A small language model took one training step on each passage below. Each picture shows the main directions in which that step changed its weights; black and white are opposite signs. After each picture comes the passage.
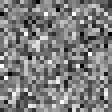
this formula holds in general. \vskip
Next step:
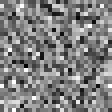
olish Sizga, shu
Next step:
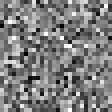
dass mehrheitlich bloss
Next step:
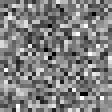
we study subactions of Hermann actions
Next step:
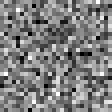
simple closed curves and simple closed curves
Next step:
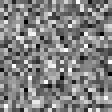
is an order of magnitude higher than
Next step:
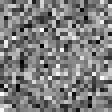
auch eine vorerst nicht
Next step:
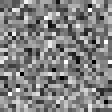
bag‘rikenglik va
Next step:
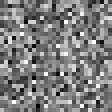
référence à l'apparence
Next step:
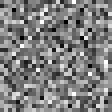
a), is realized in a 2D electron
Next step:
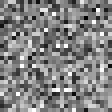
locul într-o
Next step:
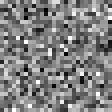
real, zero-mean, weakly
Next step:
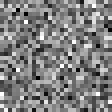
una realidad donde profesionales
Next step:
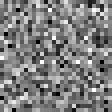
of the phonon bands. }
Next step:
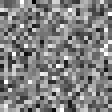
d'avoir « partager
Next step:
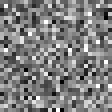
one of the same magnitude in a
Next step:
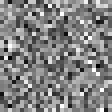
is constructible by repeated
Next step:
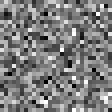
with a suitable left-invariant
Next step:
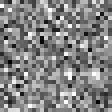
traffic flow by locating sensors
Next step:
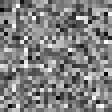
in an appropriate way the description
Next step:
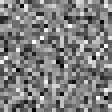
whereas the dashed lines represent the results when
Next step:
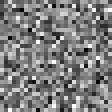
Weyl module, which is finite--dimensional
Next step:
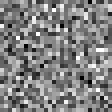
= -1$) depending whether this
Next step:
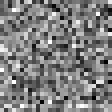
constraint on the packing fraction.
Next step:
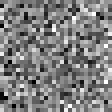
Form_{\neg}$, for any
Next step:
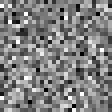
time requests, it assumes that
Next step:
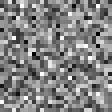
$W$, of dimension $d < p$.
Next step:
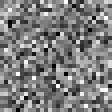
дня двусторонних
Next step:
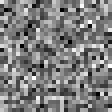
from Theorem \ref{thm 3.1}
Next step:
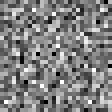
West, South Africa\\
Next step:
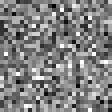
have that $A\in \mathbb M,
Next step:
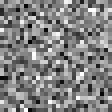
} {To apply DMFT to the present case
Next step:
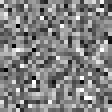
\left( \cdot ,T\right)
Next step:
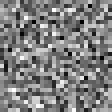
liberal devletin
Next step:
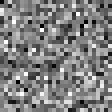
function similar to the \emph{standard rate
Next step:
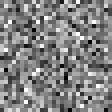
da taşıma işleminin
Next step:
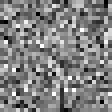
\subsubsection{Diffusion for
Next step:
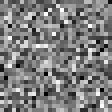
таких условиях
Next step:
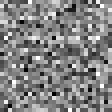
linguistically reflect human
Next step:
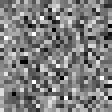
\mathcal V' &:= \mathcal
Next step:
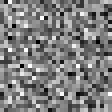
iqtisodiy bilim asoslari
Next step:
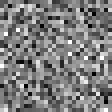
sources measurements} The absolute
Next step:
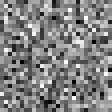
siglo XXI, producto de
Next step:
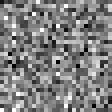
039, Assam, India}
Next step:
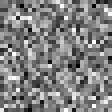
enough to allow unambiguous
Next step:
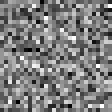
i.e. a sequence of sub modules
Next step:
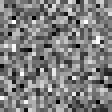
stage 2, the rate of mass loss
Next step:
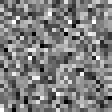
encompass most of the general features of the
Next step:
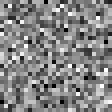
boundary conditions\/}, to overcome the
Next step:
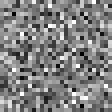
alone, that prior gives all edges the
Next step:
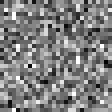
start by observing that, due to the
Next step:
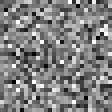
The technique described here could be improved even
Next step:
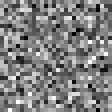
control gains. The control gains
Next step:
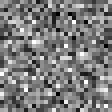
probability space is the interval $\Omega =
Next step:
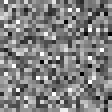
целью исключительно
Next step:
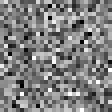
to hold $$x_i =
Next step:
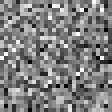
well separated in both examples in
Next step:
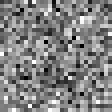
variation of the reconstructed invariant mass
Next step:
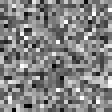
berilgan. Shu bilan bir
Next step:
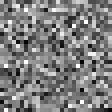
$\mathrm{Supp}(\mu)$ or
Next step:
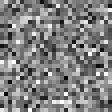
технологий, такие
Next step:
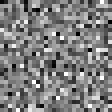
\textbf{Proof of Theorem 2.9.}
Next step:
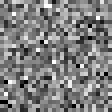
типа. Все
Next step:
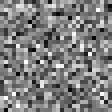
$20 \AA$. The experiment has
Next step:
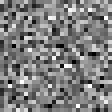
factories and high intensity neutrino
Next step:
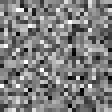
algebra. These auxiliary results could be
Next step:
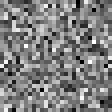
be totally geodesic slice
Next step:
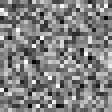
a linear increase at large $V$. In
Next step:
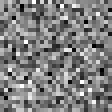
note that the components of the $\nabla$ operator
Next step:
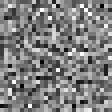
dynamics of gibberellic
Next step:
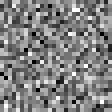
array is an $8+1$
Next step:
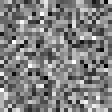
minima (= *Centunculus
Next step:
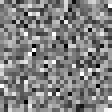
\( \bar{\varepsilon}' \) as
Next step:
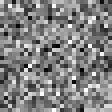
with their respective magnitudes.
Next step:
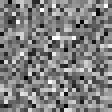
Porcentaje Válido
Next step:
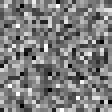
приняты меры⁹ по
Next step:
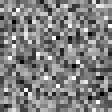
Gutterishning o'z
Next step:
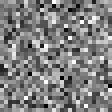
is also consistent with impulsive
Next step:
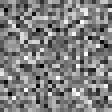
zu gewährleisten. -
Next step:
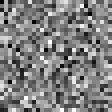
which this box appears during the making
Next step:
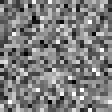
of the function $S(t,x)$
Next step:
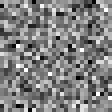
$c_{i}$s are constants.
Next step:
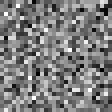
necessary in our treatment here. Let
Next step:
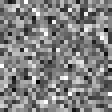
va sirdosh bo'lish,
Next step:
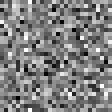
only at the data exceeding $u$.
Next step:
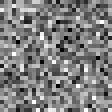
kiritilgan narsalarni
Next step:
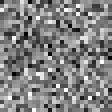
maqolalar ham bevosita
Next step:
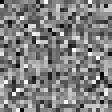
in Eq. \eqref{De}. Further
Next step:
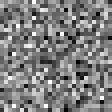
верхних мочевых
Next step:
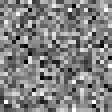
about each detected event is needed.
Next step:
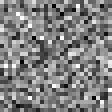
está conectado a los
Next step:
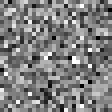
ballistic or diffusive. The system
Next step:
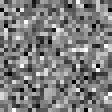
gravitational mass between the total mass of
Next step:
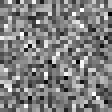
look towards zeta functions as a
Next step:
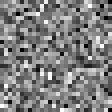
\ids (patterns and QR
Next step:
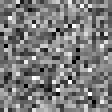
односторонний подход к
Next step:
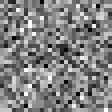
Giovanni Francesco
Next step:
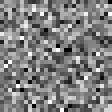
AmS-LaTeX for
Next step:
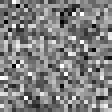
são muito sensíveis ao
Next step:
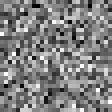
methodology. As can be observed, the
